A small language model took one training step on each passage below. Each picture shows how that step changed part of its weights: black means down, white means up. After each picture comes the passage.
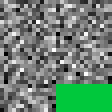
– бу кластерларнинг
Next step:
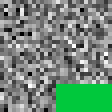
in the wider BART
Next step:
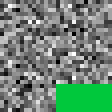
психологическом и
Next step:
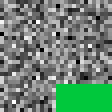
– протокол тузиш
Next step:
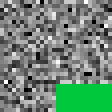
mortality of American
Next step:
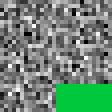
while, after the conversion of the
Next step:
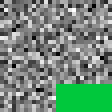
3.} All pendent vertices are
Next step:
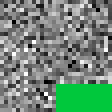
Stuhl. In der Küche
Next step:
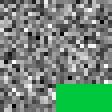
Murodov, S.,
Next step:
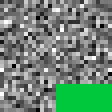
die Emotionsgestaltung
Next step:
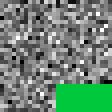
ega ijodkor.
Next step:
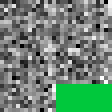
Scientific Journal of
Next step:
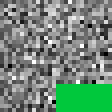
J. Combin. Theory
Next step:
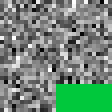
$f,g,h$ are in
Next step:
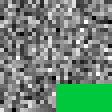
allocated to the server
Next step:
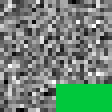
voltage stability as a function of
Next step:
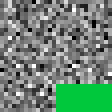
$T$-reversal operation
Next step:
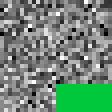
the target word within 6
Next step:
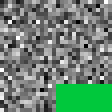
situações complexas em diversos
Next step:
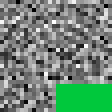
+ t} \cdot A = s
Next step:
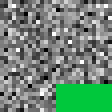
biri hisoblanadi.
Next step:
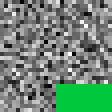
fixing x and y coordinates of
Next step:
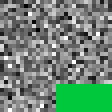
Compatibility of the Lax equations
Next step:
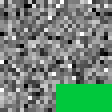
of an inflammatory process.
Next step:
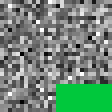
saving) systems. Such class of
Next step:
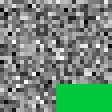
are known and this might be a
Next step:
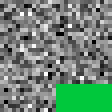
manifolds} \subsection{Section theorem
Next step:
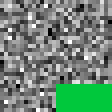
average black hole mass in the core
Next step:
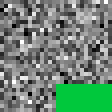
sheaves of groups over a
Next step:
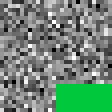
use the Landau gauge) on
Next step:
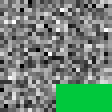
observations of a burst storm
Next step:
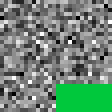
our hypothesis that the
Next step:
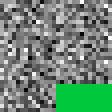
қўйилганда -
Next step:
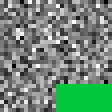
contact space. \newblock {\em
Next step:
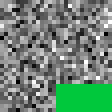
para os respectivos experimentos
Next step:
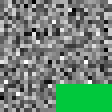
$ of no effect. The second one
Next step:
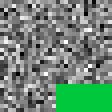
are evaluated through the analysis of a large
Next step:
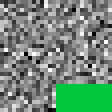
Geophys. Res.
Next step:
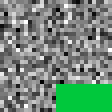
odd cycle, or $\Delta \geq
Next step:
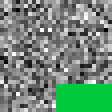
doit cultiver quelques
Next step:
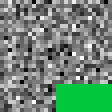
$I\subseteq\{1\}$ and
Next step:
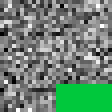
the refractive index in the parallel
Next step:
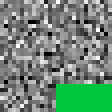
\right. \end{equation}
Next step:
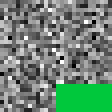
cálculo baseado na
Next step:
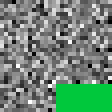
Inflation, a postulated
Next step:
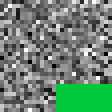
essentially the same, differing
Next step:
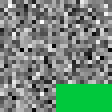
parameter $U_c\approx
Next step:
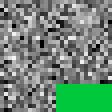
and sheath thickness.
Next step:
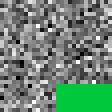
Por um feminismo
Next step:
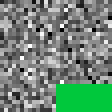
RAG frameworks, including
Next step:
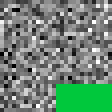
статуса населения
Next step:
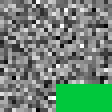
distribution. We observe, however,
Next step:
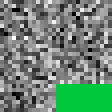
los Marcos de Asociación
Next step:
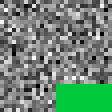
functional groups is of great importance
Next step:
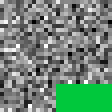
\rangle = 1$, in the classical as
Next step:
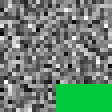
the case of chiral phase, the
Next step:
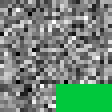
ne pas être présents dans
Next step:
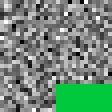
és keskeny,
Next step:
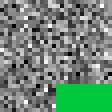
analysis to detect cracks),
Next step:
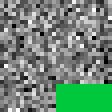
and slang as types of
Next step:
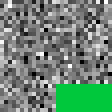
non-smoothed diffusion
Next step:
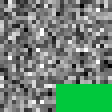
material with a known equation of state
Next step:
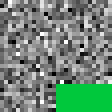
multidimensional potential flows and steady
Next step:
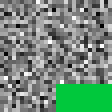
section~\ref{Decay process}.
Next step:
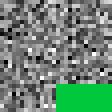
educativas que respondan a la
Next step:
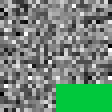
eventually leads to the estimate
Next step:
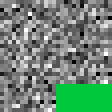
التعامل معه
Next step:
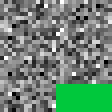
La muestra de expertos,
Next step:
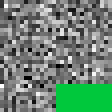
buyurtmachisi va
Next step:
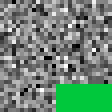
In general, $d(t)$ is
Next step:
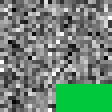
Juan Bautista
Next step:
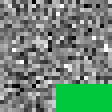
$U \Subset X
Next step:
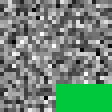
or padded the video with
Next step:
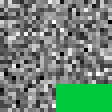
that a unitary $U$ in
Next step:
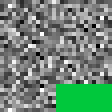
maskanlarida ta'limiy va
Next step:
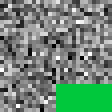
consider an uncertain economy with
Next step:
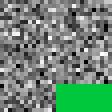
досягнута, і
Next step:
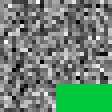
dell'antico ramo
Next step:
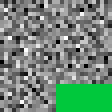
Lahore, Pakistan;
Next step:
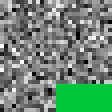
double-well optical
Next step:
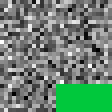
the Cramer conjecture that in
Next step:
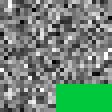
real and imaginary parts of ac
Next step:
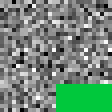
can change the $Tr$ to integral
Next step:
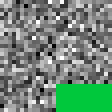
not} finitely generated as a
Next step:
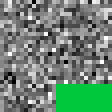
$\varphi$, $\epsilon$ and
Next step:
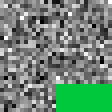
cover the driving needs of
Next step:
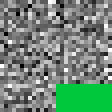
compression demonstrated that image
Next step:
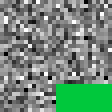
% \caption{E791 mass
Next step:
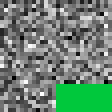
Professor at the Institute
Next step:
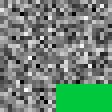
relativement stable et proche des
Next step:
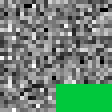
of isometries of $X$.
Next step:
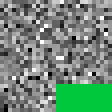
conditions will be: \begin{equation}
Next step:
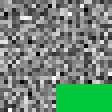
they are eventually lost from the
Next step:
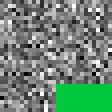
gluon operator gets overall
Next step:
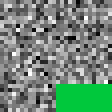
pour $i < 0$ et par
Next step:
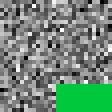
for $H_n$ takes the
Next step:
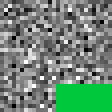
first results in the infinite volume limit were obtained
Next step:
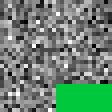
qurilma elementlari, temir
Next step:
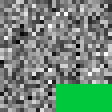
coherence arises from
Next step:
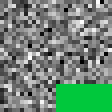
regime of each phase can differ in
